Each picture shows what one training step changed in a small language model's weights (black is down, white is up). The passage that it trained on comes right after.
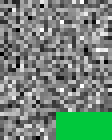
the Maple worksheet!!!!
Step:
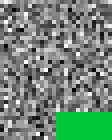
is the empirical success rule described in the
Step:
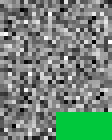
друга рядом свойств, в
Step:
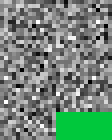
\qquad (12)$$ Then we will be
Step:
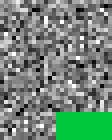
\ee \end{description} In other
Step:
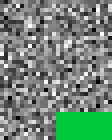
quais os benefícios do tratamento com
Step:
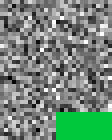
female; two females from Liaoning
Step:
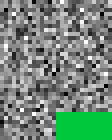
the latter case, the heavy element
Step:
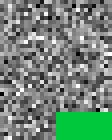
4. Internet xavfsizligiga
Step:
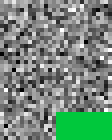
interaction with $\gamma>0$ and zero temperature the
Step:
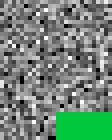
pese a la identificación de plazos para
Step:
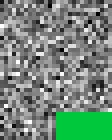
(subscript {\em e}) and impurity
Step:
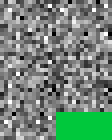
إلى صيغ
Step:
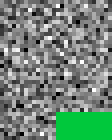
in Europa, che si sono aperti
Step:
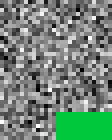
to ensure the representativeness of the sample.
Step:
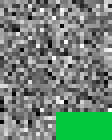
models for QCD with a non-vanishing quark
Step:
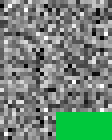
The developed method of express control over the state of the
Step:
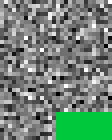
of adhyperforin, a novel
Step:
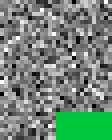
was for comparing drainage time b/w
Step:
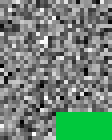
becoming more and more comprehensive day
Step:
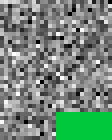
quality control standards were set by the World
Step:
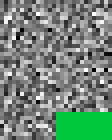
М. Драгоманов, І.
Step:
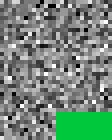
sodir bo‘lmagan. Tappot
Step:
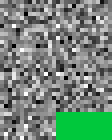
cervical tumors ≤ 20 mm
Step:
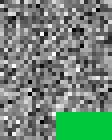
from growth and yield were subjected to analysis of
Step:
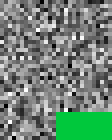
incident pulse energy has a duration of
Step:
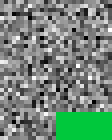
$T$: \begin{equation}
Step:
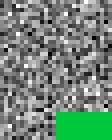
EMILIO CASARES
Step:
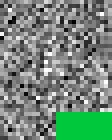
16 knobs as genes. We perform
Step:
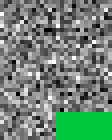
level and age. As for the benefits depending
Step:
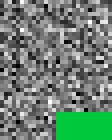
H. Masoodi, Shamshir
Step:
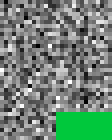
attractive than other tested fruits
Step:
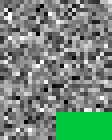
как с преодолением
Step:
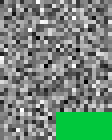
the viewpoint of TF search time optimization due
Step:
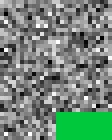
spanned by the proposed methods are also highly
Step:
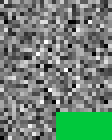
bagaimana penyampaian
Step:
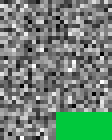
the posterior glenoid neck.
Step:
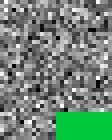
this work does not account for AGN
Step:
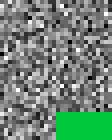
and Integrity} During data transmission,
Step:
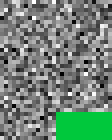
rehabilitación del paciente,
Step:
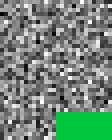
*Van Orley et les
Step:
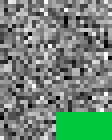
is approved first 2016. Data using the best
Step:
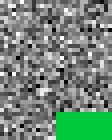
op zich indrukwekkend is.
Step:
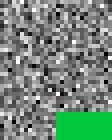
Кобилинська, Доктор
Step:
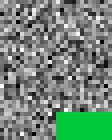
opposite cases deserve separate consideration,
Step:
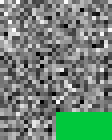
berish mumkin: - Innovatsion
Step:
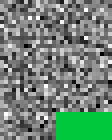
quanto ao acompanhamento e cuidado
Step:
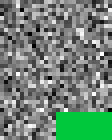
located in the Parco Nord of Milan,
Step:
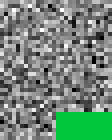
surfaces of the cylinder are taken to
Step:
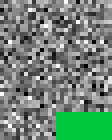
quality of the crops. Here both
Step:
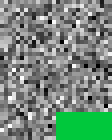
correlation coefficient between absolute CO and the
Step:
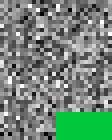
effectively applied in regenerative medicine,
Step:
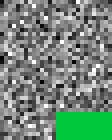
avvalgi lotincha
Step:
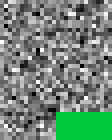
Kimble, Phys. Rev. Lett.
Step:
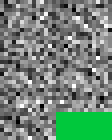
таҳлил қилинди.
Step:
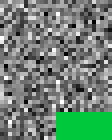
dimerization, and topological features has not been
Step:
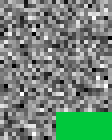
Parque Natural de la Serranía de
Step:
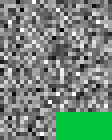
2. Аветисян А.Ю.
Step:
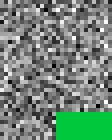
3 ЕПР може бути
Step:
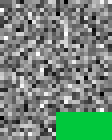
20 years the Labour Party
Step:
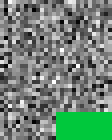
users' browsers devoid of any
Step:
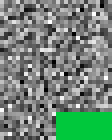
گذران اوقات
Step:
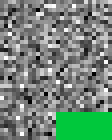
of the human heart; indeed, He
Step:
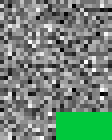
yaitu pengaturan tekanan
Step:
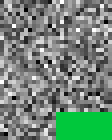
is a constant greater than 2. The PSD
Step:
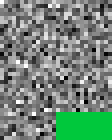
place and in the same eye. Even
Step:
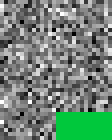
($\lesssim 50\%$). Local Group
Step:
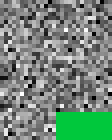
study (Figures 3 and S1, Table 4).
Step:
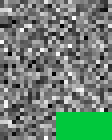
dependence of the generalized eigenvalues on the
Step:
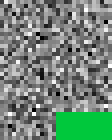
construction in CFT still waits to be
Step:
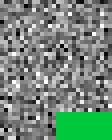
safety considerations in specific populations such as
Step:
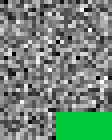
koen | | - kuur | loep |
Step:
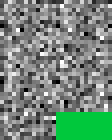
și nu pe cele ale
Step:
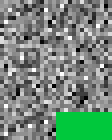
Works} \label{conclusions} In
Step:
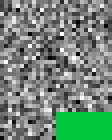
y llevar a cabo la formación de
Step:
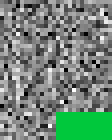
Technology International Conferences (ASET),
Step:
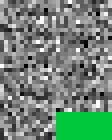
relaxation techniques. These methods are all supported
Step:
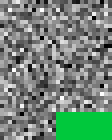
mixed, directly suppressing harmonic emission.
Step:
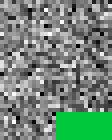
Note that \eqref{ppstau} follows for
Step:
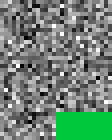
value remains close to $2$;
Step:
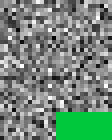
Treasury single account (in
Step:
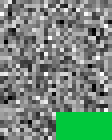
proper definition of dislocation mass and in a
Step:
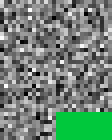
of an information model" - [Electronic
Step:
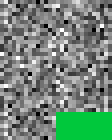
in the 4th, 5th, and 6th
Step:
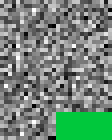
en particular y para el estudio de la literatura
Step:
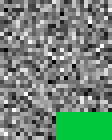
definitions are kept in a
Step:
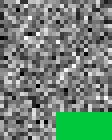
in different narratives, recounted
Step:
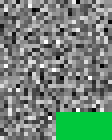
the production of advanced biofuels, the
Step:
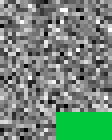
to deliver an organisation's aims and
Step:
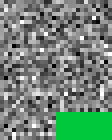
Annotatsiya: Ushbu
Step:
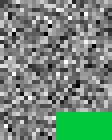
auxílio do termômetro,
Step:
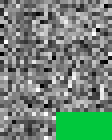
However care needs to be taken over which interference
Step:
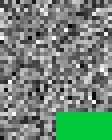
systems, and trading capital. A
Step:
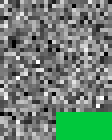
для зберігання сипучих
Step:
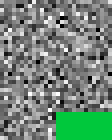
вызванные COVID-19, но
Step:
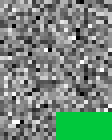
well described by classical wave scattering known as
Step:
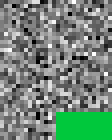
level of risk of rice farming
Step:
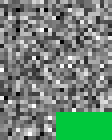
relação desses dados com o objeto
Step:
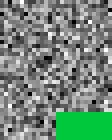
sample. At 30 K, only the paramagnetic
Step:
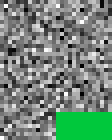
superior del cuerpo, presentando marcas
